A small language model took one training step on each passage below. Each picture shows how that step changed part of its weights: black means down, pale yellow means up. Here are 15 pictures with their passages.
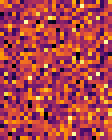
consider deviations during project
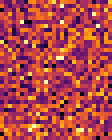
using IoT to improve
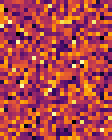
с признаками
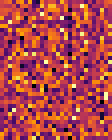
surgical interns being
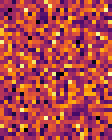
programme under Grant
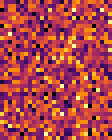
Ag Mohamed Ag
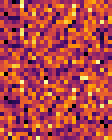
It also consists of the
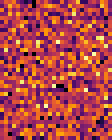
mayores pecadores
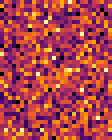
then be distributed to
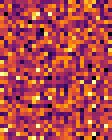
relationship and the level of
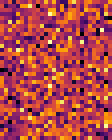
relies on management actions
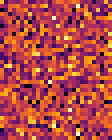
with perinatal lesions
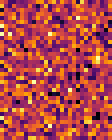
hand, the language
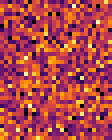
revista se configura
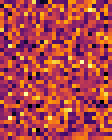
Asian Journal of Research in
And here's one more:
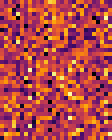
e não humana. O
